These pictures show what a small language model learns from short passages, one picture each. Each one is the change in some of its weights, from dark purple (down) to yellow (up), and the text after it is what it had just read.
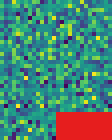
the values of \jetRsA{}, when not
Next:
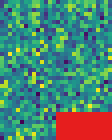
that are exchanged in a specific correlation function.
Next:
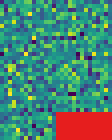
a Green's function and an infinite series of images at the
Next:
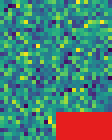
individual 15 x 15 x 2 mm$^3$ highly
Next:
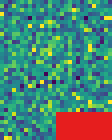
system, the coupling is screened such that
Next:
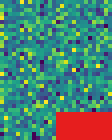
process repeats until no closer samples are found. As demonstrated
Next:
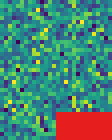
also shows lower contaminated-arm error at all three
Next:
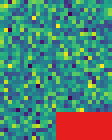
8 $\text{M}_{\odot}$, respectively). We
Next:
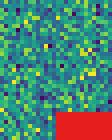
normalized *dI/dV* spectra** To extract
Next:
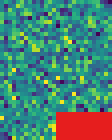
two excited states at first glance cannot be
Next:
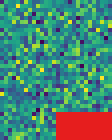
dependent EMD and hadronic-interaction probabilities enter the calculation
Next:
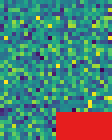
MMCE-Qformer yields inferior
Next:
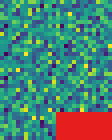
for Scientic Research (B) from Japan Society
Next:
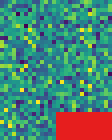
with ERα-GFP was purified by
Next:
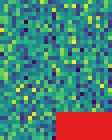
(e.g. NUV$rJ$). This
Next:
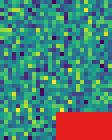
operators in (35), let us define the chiral components
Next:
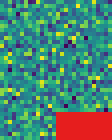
dependence on the regularization procedure. As well known a
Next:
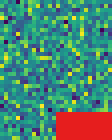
beams across the working spectral band. Therefore, an
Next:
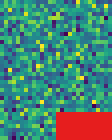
ratio into $t\nu$ of 50\% for
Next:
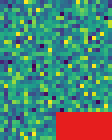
empirical solution to the problem of the optimization of the energy and
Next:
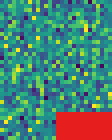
will be used to ray trace. It is composed of
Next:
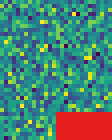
functions for the coupling constants $g$, $w$,
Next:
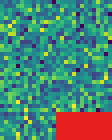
certain average value. At the same time, due to the
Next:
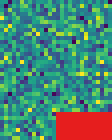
shifted to the desired~$\phi_4$ by
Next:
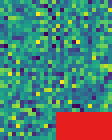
a lower pre-compressed state, shown in
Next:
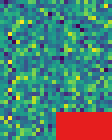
measurements of rare decays and mixing parameters, are consistent with the
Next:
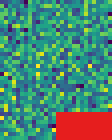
(Wolszczan 1992) and
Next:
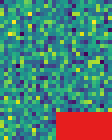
a single binary. The goal is to support execution-path
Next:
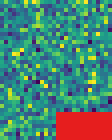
in each MH scheme. Abundances of
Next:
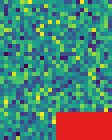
to the $\beta$-strand tube. The structure
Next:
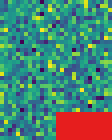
as shown in Figure 3e, right axis. The magnetic
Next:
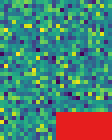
it from our objective function. \item Term
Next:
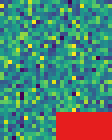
and without the jump term. The corresponding RMSE and
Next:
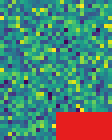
dynamical behaviors in kicked-rotor models,
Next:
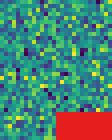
is non-local even in the mean-field limit
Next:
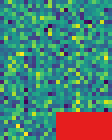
{\Jb} {\mathbf{J}} \newcommand
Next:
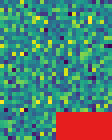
Manhattan distance to one of the
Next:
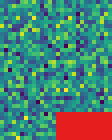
This has been done on a 500 $\times$ 500
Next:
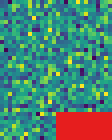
in 5D, we can have charged source terms for the
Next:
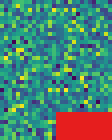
the reduction of $T_c$ (in comparison with
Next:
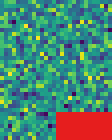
is the frequency, and εr is the relative
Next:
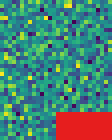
Institute for Materials Research, Tohoku University
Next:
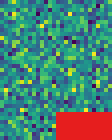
\in \Gamma \, . \monend We introduce the
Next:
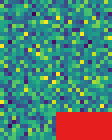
Paredes04, Kinoshita05} has
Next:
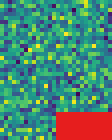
as RHCs. The incubation inside the
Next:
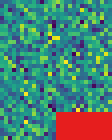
Fig \ref{fig2} shows the calculated phonon dispersion
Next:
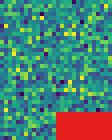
of Co (for either +2 or +3
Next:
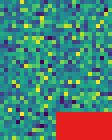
Section \ref{sec:conclusion}
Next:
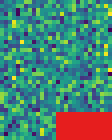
of the calculation, see Appendix B. It follows from these
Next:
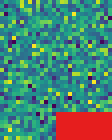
query on some database instances. The higher
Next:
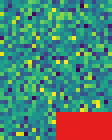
so this exceeds $% S=2$ and
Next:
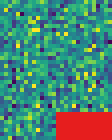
due to their availability and significance. There are
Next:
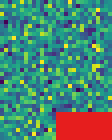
start by observing that if we add a total derivative of the
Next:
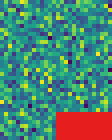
depressed curve (bottom/middle panel in Figure
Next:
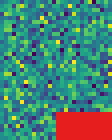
data sets get small, but permits good freedom and
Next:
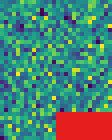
Finally, we compare the generation efficiency of the correlated photon pairs
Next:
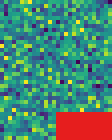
to amplify the probability of success. Applying the process
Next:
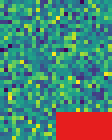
simply due to the fact that helicity decays more slowly
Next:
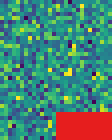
for the hidden first integral represented by Carter's constant
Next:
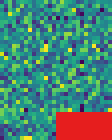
$\tilde F^{ik}\,_v$ equals
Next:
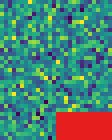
this mechanism requires strong sequence dependence of elastic parameters compared to that
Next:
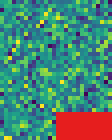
averaged thermal roughness $\mean{\rgh}$ as a
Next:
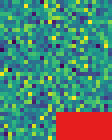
necessarily the one which performs the best in bad conditions
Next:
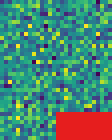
are identical in the slow dynamics viewpoint and thus the bias
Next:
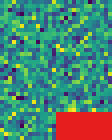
\end{figure} \subsection{Numerical
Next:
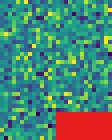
64a, respectively (a is the lattice constant of
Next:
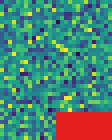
a temporary switch of notations,
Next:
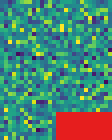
of $\hbar\omega=20$~MeV with
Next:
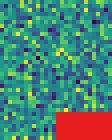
capsids nucleate and grow. The experimental results for
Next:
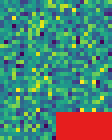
arrays. The chosen arrays, which are
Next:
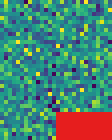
spin reversal when B ramps down to zero.
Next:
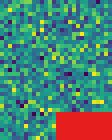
that $n=1$ is clearly avoided in our
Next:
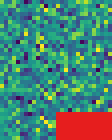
when all possible shortest paths need not be preserved,
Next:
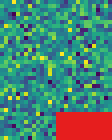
higher performance than the conventional benchmarks, i.e.,
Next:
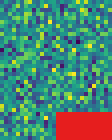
fed to the L2 classification/selection algorithms that
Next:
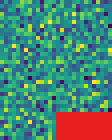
in the simulation with the shore in Figure
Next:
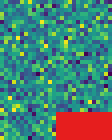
behavior of $\tau(H)$ observed for $H >
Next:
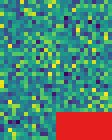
287 \bibitem{franzini}
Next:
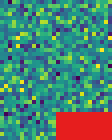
equitable: both $A_1$ and
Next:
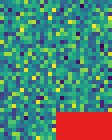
high precision. $f_{\mathrm{laser}}$, as
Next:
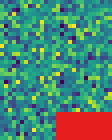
ensuing step discontinuity is identified to
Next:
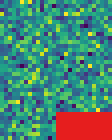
in exclusive modes that command decent branching
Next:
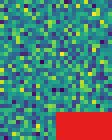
dataset with published survival models obtained from the national
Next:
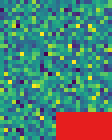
Allocation \cite{blei2003latent} and
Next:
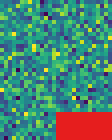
surface points is controlled by the parameter $f$, so
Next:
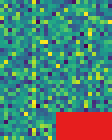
neutron scattering measurements, approximately 500 crystals with total mass
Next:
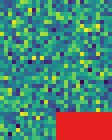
of ${\bf R}$. Then the holonomy groupoid
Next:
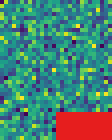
rainfall (Annual basis) in the
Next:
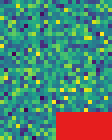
complexes are focused by two conical crystals onto a
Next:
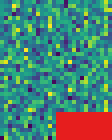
7.5 K, the usual characterization of the transition by
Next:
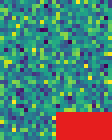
operation data is necessary. To establish the state-space model
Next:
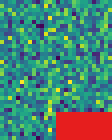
KEY in the \bibitem in the reference list
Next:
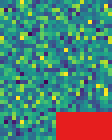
Greek genitive forms of the words for
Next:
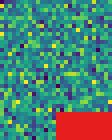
Research and Innovation Programme (grant agreement
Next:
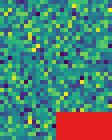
the $i$th and $j$th qubits
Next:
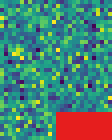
illustration of the approach, we study the set of two
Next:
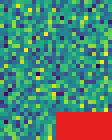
the bright bubble rims, the shock exterior to
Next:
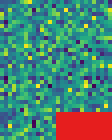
point of view, although the processing attempts to
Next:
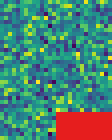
This paper is organized as follows. In Sec.
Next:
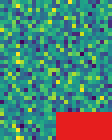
the unperturbed operator. Next we give the existence
